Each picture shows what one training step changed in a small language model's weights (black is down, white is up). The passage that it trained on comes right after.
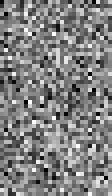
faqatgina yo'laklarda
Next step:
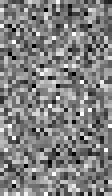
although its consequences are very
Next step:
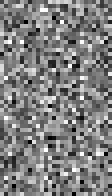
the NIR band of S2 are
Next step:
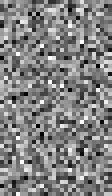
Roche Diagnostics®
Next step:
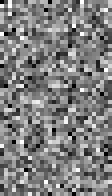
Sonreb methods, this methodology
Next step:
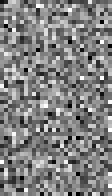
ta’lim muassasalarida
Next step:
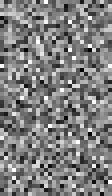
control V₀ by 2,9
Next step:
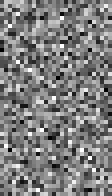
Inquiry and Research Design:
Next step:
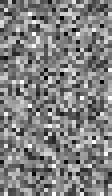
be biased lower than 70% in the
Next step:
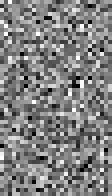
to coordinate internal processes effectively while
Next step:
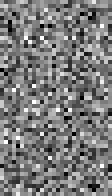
the Black sea. The main question
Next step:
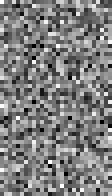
**Quantencomputing** •
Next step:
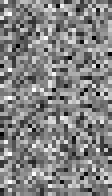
DC Magnetron
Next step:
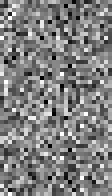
GmbH) for 30 min at maximum
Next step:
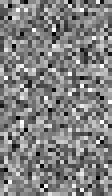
caliber of the translated work,
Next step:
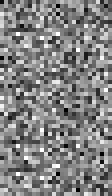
su acto es un acto
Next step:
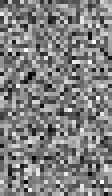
Учитывая высокую
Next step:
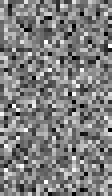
Trent University, Nottingham,
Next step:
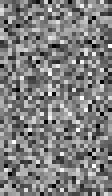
resonancia cuya función es
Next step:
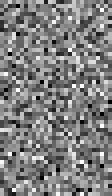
example, "staffing challenges,"
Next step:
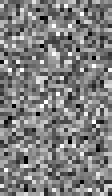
indica que com a rápida
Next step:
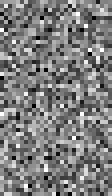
research proposes to determine the bacteria responsible
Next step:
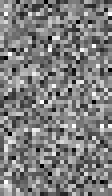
report on methods and protocols for the analysis
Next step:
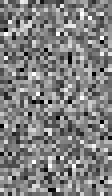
transect study diurnal leaf
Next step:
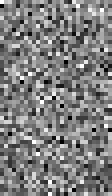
Fernando de Azevedo
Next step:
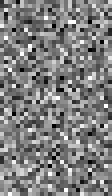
мають специфічну
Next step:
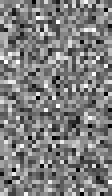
vibration signals with or without the
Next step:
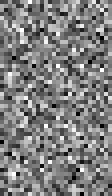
gradually (b). While, that
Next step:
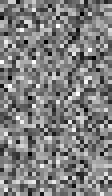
of the problem it was thought
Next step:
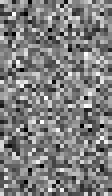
además, el intervalo de
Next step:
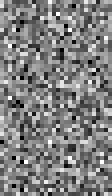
методологические основы prompt engineering
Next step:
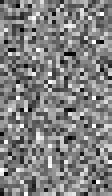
di protezione sismica
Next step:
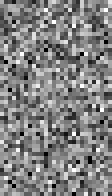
this BOS has approved the
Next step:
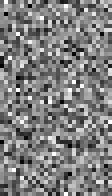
and open science: 1. A
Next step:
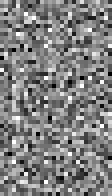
de uitkeeringen, doch
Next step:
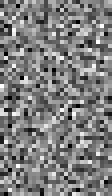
bölgenin yerel
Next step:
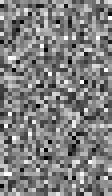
2 confessed; The government should understand
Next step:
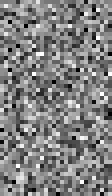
ese medio ambiente ideal y considerarse
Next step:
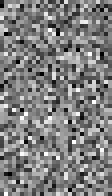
lexicale, exprimate
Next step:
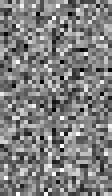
dus identiek aan die van de
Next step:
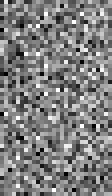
Mariano, J.L.;
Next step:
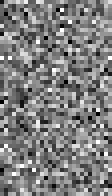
ретроспектива // Terra
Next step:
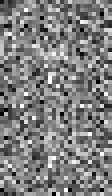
va omonatga xiyonat
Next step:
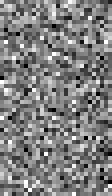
en Educación Superior Universidad
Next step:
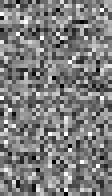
obyekti: Tadqiqot
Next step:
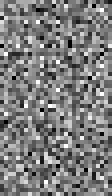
mejor esfuerzo, desde estas
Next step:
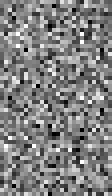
neural network Structure Score Performance
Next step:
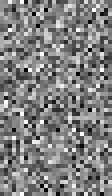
the public knowledge to recognize the early
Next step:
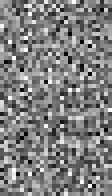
em Desportiva (IAPES)
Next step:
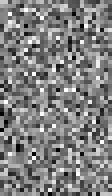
dos metodologías que cumplen
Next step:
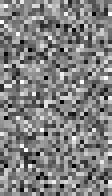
published in such journals reap the
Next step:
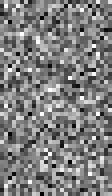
^e ± 0.20 Bacteria
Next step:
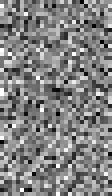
education; - (10) English education in
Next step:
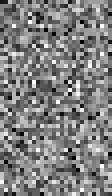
that every positive solution of Eq.
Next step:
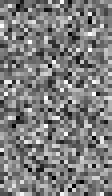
Les participants à l'étude,
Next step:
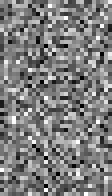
on both descriptive (mean,
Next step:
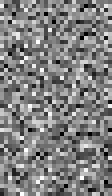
Hannes Friedli wurde
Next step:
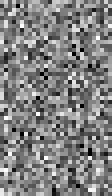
reveals that the translator of
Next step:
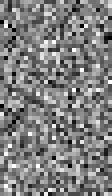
$G2$ are always lower than
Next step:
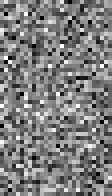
Infrastruktur auch
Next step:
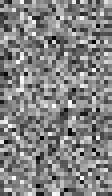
инсон омилисиз ва
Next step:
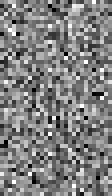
do not belong to the same
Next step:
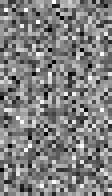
and the amount sold for every unit after
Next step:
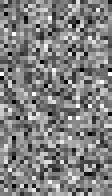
students were a group that had a higher percentage
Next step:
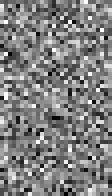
soft tissue 23 (10%) Figure
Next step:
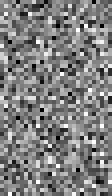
of food or exercise on blood
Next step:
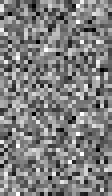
vasoativas no caso de choque
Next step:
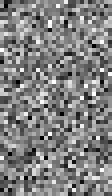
la 24 de ore după
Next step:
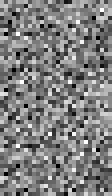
de una reforma de la
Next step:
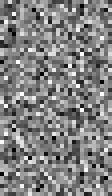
The average percent body fat of the male
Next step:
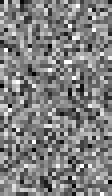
be analyzed using statistical procedures. This research
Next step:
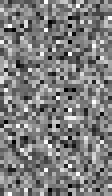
على الأعمال أكثر
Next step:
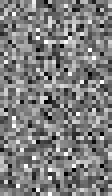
needs to be tackled. In this
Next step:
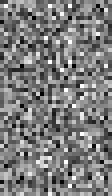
4.Tashqi muxiddan
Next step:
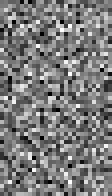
Allegra. Monjita
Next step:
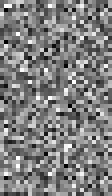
the Study: The teacher, by
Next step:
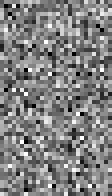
2019, automatically recognize sounds
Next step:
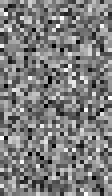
as the sample population in collecting quantitative
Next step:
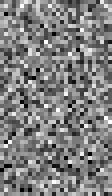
and 8e) webs, while
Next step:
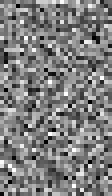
1992), to the extent that
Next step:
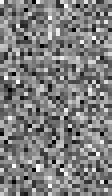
При тенденции роста
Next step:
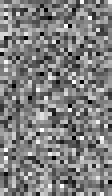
these devices, we conducted simulations on a
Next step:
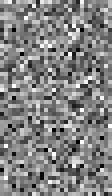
who are habitually involved in this type of
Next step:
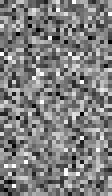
As far as the socio-economic status was
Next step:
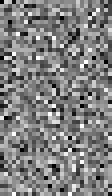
was first proposed by Greenwood
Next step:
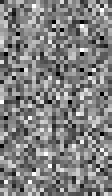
metal precursor specimens leading to a
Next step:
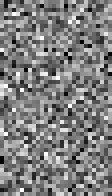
deliverables, - A couple of
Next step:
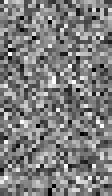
oilaviy nizolarni o'z
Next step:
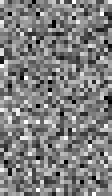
інгібування корозії
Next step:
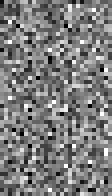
використання цифрових даних на
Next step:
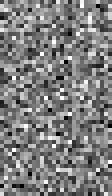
representar, pois é extremamente
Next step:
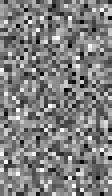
till failure of the specimen. The
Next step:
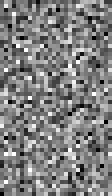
primary aim of reducing drudgery
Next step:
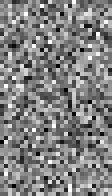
va metodistlarining ilmiy ishlari ham
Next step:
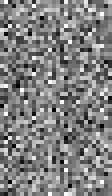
in noi la nozione di
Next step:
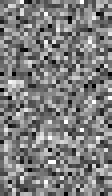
qishloq, shahar,
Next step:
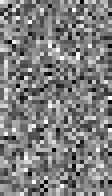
school's influence on the prevention of violence
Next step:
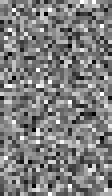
imkoniyati keskin kamayadi.
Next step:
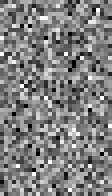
us, although we might not have
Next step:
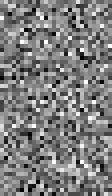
part of each measured row, or two
